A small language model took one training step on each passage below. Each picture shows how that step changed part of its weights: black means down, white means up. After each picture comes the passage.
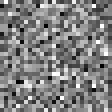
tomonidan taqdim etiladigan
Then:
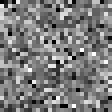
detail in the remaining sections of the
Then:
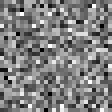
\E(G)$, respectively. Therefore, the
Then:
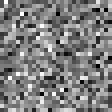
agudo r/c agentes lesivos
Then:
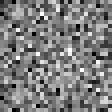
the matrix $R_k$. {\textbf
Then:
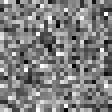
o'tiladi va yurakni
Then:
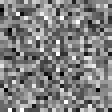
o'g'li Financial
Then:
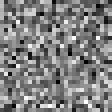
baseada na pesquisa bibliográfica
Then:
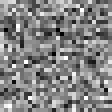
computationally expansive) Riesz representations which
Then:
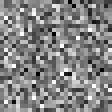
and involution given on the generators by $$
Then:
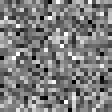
point $P_1$; then, out of
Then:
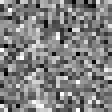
the geometric structure of $f$, largely
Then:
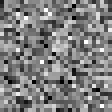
postérieure au mot « gai
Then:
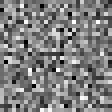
topology, see \cite[Chapter
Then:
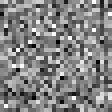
GNS representation of $A$ associated with the
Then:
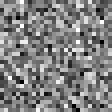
XY\,{\mathsf E} ZW
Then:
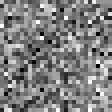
das Porträt im Kontext der
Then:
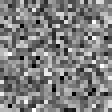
(SPH) – численный
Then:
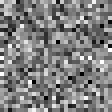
Жуков А.Д.,
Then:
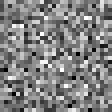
term of the number of modes taken into account
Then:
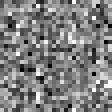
tashqari ishlarda konferensiya
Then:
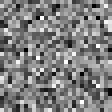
Toda equation. We give this proof in
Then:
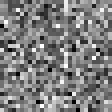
que ocorreram. É um
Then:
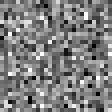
не вдалось уникнути
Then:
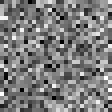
statement (a). Clearly, we have
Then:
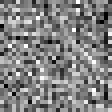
слушать подкасты о
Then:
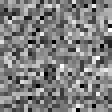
we establish the fundamental structure equation for the deformation of
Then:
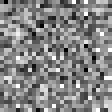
hamda turli badiiy voqeliklar
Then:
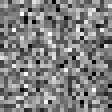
positive recurrent, the sequence returns
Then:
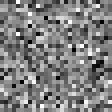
Matheus Meott. Estado administrativo nos
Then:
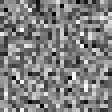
The other consists in applying the standard monadology
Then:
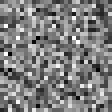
direitos básicos de quem vive
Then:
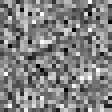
POWER и CRU
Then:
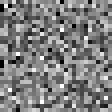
families motivates the following strengthening of
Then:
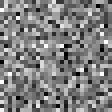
em Recursos Ambientais –
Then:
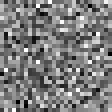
tabaqalashtirilgan ta'sirini
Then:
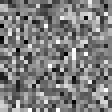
na qualidade de vida dos pacientes, no
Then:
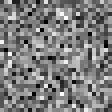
positive integers with $2 \leq s \leq
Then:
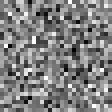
and the Gaussian kernel for some values of $\alpha
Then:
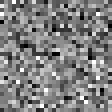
temsilen ülkelerin
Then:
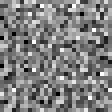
deal with the first two terms, note that
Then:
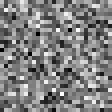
w)) \neq 0$ and for
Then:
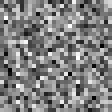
Q\rightarrow Q$ ($i\in
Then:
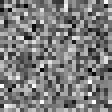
real aquifer, acetylene is
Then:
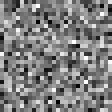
(B3) approach each other as long as
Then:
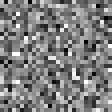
orqali, inson o'z kuchi bilan
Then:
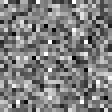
ham bajaradi. Bu qurilmadan
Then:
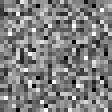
dibuat kemudian dianalisis
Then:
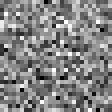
of exceptional sets, where \bdis
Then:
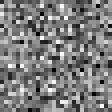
settings. From this perspective, facial
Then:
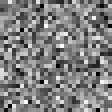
nazorat qilishi va baholashi kerak.
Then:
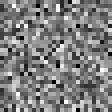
the Hankel transform of order zero : $$
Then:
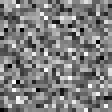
Vokabularien war zudem die
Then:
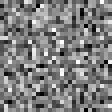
tag constituição, direito,
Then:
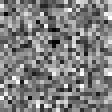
ва ан-Насоий ва
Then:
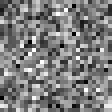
then $\gamma=\Theta$. Hence the two
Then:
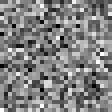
прав предпринимателей за 2021
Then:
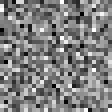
the braid relations of $W$ and
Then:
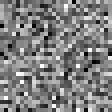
à la "pointe" du graphe T
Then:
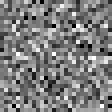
and Ipsilateral Breast
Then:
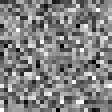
quanto gli ossidi di azoto
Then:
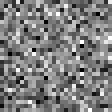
to zero corresponds to a deletion. If
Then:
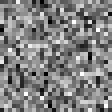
супроводі коментарів
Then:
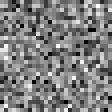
(15) $$ for the polynomials (14)
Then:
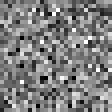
p. Зб. матеріалів
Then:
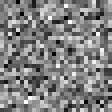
equation \ref{variation} is
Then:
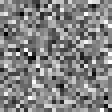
for nonlinear conservation laws with
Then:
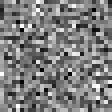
term does not affect the validity of
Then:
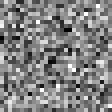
global estandarizada por edad de
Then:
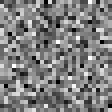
“ólim mashinasın”
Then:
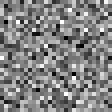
Spiritual Maturity Among
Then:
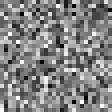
Se da por terminada la práctica de
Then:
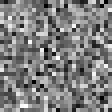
е наблюдавано
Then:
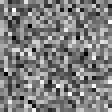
be of finite dimension. Weaker restrictions
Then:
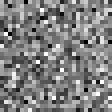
is bovenbeschreven
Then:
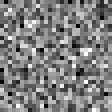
O'qituvchi va murabbiylar
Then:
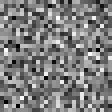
circulação monetária⁶, isto
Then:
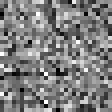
B_tau} \end{equation} These
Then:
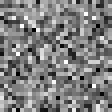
chiqilgan "Jismoniy tarbiya
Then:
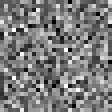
compactly generated. Next we explain the connection
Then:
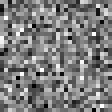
does not require a coarse-grid computation
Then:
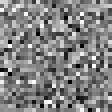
This result of course encompasses Theorem
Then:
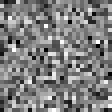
конкурентные отношения и
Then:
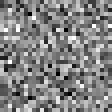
$q_0$-torsion in about
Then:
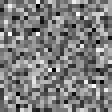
in the outer autmorphism group of
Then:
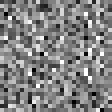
Для раскрытия творческого
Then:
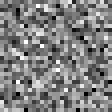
Walaupun sudah banyak
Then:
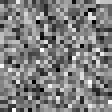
ходе эксперимента была
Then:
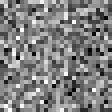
combustible mediante la incorporación de los
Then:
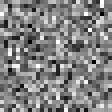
is a related discrete biorthogonality
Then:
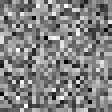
all points in the cycle by the Chain
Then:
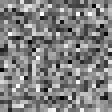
Traditionally, the graph is taken to be
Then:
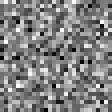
evliliğine kadar olan
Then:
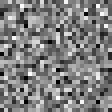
denote it by $s_{x}$.
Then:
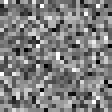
shunday xat bo‘lganida
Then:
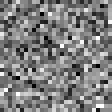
várias possibilidades que envolvem
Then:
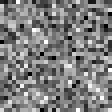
які роблять значний
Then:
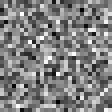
and has been the foundation of many models
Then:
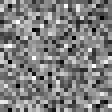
so‘ng joriy etilgan keng
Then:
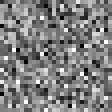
і над такою проблемою,
